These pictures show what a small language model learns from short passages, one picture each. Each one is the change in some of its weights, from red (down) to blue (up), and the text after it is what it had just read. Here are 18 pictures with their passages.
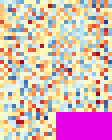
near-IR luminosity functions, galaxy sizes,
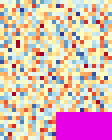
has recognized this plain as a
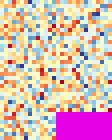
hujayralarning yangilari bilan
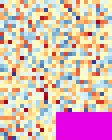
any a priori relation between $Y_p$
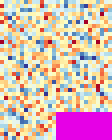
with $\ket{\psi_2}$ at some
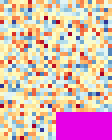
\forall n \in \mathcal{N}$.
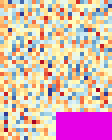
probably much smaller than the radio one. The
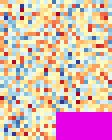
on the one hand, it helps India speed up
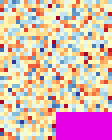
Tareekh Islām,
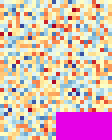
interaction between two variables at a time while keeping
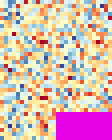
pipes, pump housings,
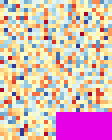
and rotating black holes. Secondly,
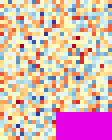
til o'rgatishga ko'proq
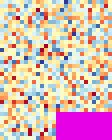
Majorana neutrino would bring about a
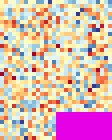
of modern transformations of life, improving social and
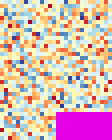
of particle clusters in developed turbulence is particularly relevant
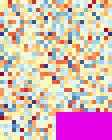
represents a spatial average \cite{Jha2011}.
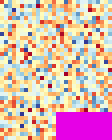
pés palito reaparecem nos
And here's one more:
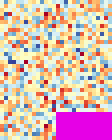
such a divergence. Maybe this
